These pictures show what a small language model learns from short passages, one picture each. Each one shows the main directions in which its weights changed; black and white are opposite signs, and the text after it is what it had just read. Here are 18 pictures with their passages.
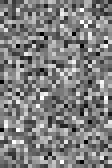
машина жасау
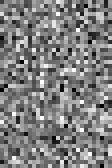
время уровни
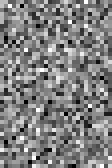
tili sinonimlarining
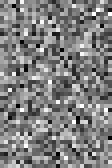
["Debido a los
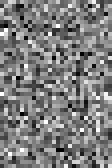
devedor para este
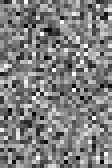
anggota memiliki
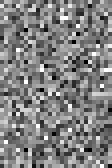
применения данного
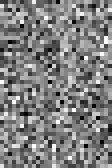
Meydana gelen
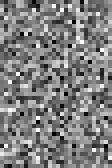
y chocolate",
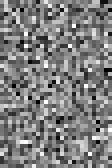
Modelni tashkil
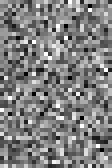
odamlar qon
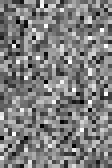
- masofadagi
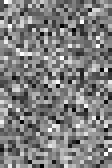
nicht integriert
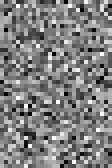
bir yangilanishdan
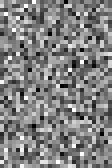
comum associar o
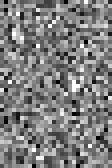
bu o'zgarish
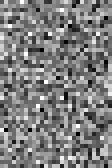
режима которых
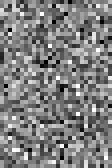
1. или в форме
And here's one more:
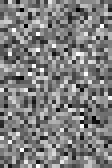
é reformulada na
